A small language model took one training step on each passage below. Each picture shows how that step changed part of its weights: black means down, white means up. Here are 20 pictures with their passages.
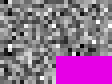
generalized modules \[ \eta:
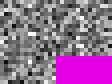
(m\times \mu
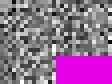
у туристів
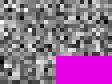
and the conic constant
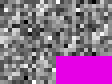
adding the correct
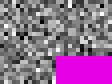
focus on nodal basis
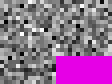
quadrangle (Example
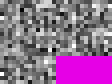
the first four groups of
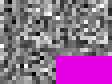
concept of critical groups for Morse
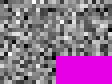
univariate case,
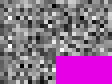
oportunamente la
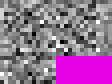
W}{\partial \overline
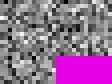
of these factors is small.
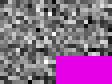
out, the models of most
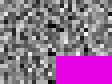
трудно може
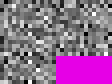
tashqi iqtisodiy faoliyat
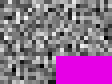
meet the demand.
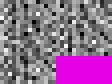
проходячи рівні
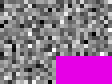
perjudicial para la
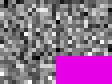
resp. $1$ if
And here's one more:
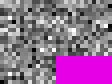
muammolari va
